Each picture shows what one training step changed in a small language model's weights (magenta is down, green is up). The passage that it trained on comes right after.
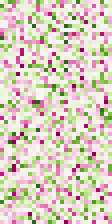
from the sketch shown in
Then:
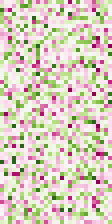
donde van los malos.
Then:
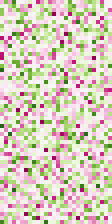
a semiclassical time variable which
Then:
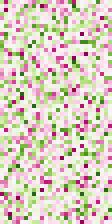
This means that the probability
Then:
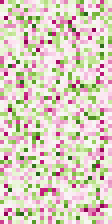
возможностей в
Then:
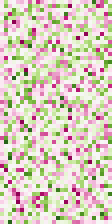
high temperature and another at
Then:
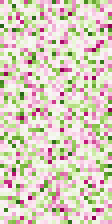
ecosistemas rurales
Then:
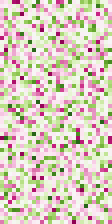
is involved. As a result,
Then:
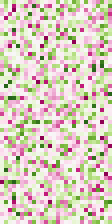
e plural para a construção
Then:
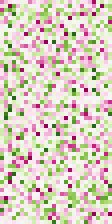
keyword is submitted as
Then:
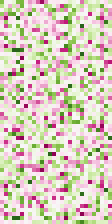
The characteristic mass scale of
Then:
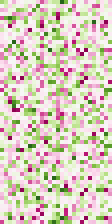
the separation constant in the
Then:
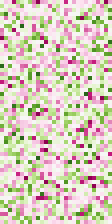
particle production---with
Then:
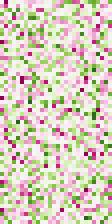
latent space. Using this
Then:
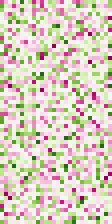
\times \hat n_1) +
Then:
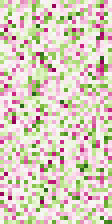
Paris-Sud, %
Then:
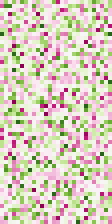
EM energy quanta at frequency
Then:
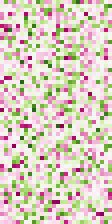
in the present study. An accurate
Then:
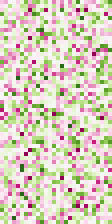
darajadagi terma
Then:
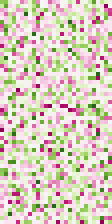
(DTA) – um ein
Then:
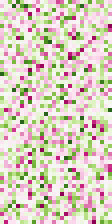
va xizmat ko‘rsatish
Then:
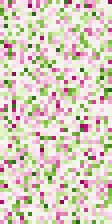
of $k_\mu$. For the
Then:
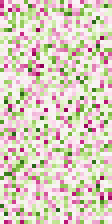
more detailed see Pindera
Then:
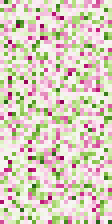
superior y la modalidad de
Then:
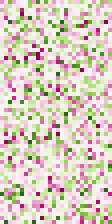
related to the reactions proposed in
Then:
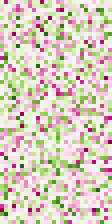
The photometry in this instrumental
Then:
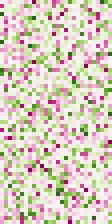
issue for the current analysis is in
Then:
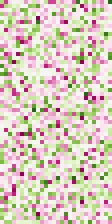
publicação ainda no
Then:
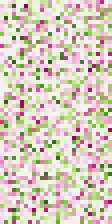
maravilhoso // dos
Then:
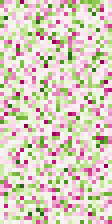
он того или нет
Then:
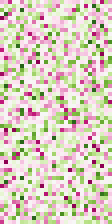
le *Guide Richard*, les
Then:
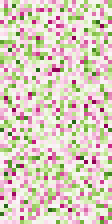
plasma (without magnetic
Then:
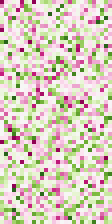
the number lowering process relevant
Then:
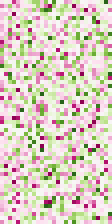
\add{The extended
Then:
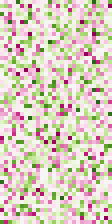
where a Data Subject makes
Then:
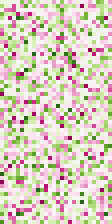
with (37, 37) representing
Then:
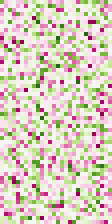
та впливатиме на
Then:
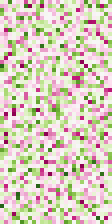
are the same, both being observational data
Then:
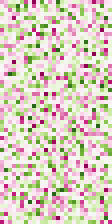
A possible explanation of the different
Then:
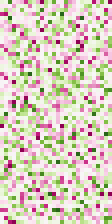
value approaches that expected for a
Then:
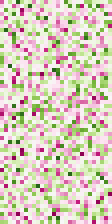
adaptation or reconfiguration may
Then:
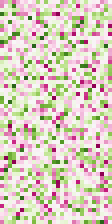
present the NN exchanges for all
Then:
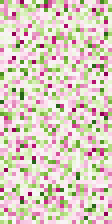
A diversidade é uma representação de
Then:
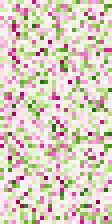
that the models developed in these studies
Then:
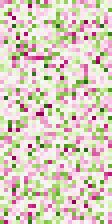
case of plane Poiseuille
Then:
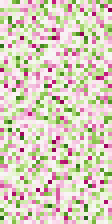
is no {\it latitude}
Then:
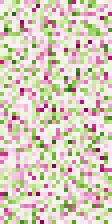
atemáticos, completamente
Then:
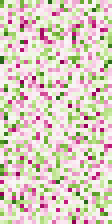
досвіду, а Н.
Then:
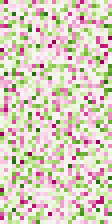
hard X-ray sources.
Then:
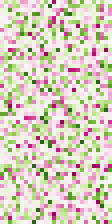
регламенти політики
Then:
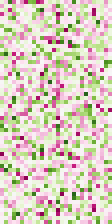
e inacabables reformas
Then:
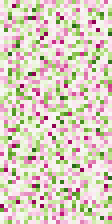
**Experimental** The
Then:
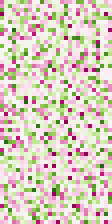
medio? (Opciones:
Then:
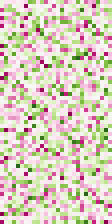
S. Gillings, D. E.
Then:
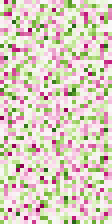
magnitude of collective
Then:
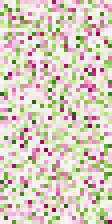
be 115 Myr, the expected
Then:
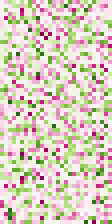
Tau is an active and bright
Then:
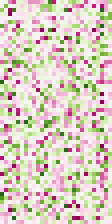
обработка выборок
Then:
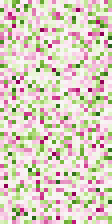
reported here: Bortle
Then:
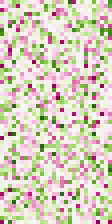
los templos, los cuerpos se
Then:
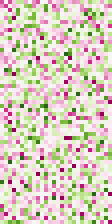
complexity of a graph by
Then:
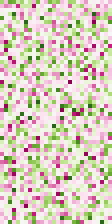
patentes. Fig. 5.
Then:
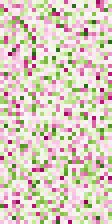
Antônio Carlos
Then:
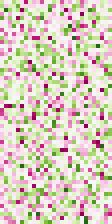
Working Paper Series,
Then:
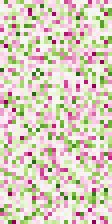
cosmological constant problem is
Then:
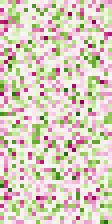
рекламы в сфере
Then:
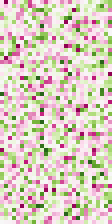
arasındaki yetki
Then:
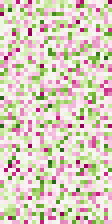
Estremecimiento y
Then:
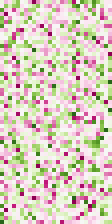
их лечебная
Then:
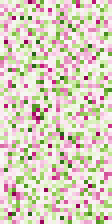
temperature-dependence of the
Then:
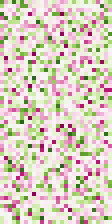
also be necessary in general) and
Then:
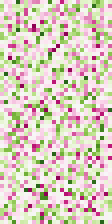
различающихся по
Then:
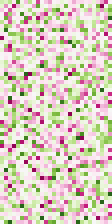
ya mencionado de Marina
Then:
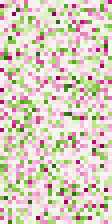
direct and resolved contributions is
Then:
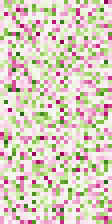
se encontra, o que significa
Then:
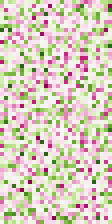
zur Palettierung.
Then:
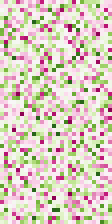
негативного влияния на
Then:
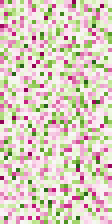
A. S., Rodionova
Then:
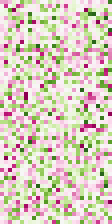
type of object as an element
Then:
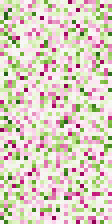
gás para substituir gás
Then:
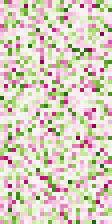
and which ranges from 0 for the
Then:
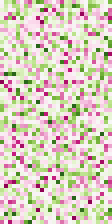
$b$, shifts C2
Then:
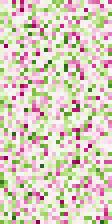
particles would quickly stir
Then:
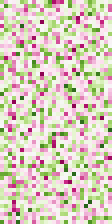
médiu Za posledné
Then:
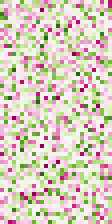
sociale** : limitation par
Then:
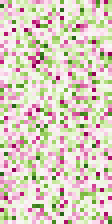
PTSD, Depression and
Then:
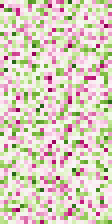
o‘zgalarga qaram
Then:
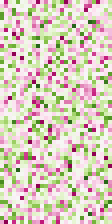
ise karakterden
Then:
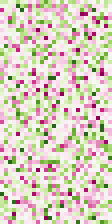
через згасання
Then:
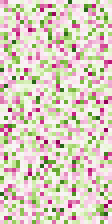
state is characterized by only one
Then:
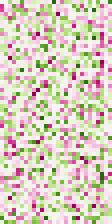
tradicionais afetados
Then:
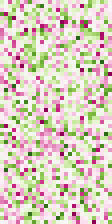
hadronisation of the two W
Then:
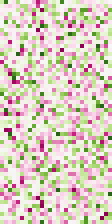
the power-law component and the
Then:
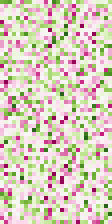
the chosen IP address
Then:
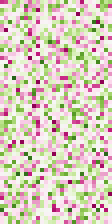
account specifical properties of
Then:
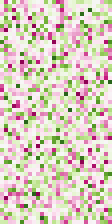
when we use a small cutoff.
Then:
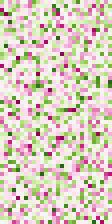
condições básicas para a
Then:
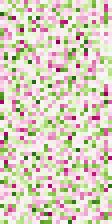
against collapse.
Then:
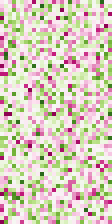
bo'lishi. Uni
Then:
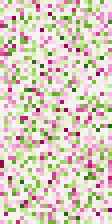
"I've learned that our
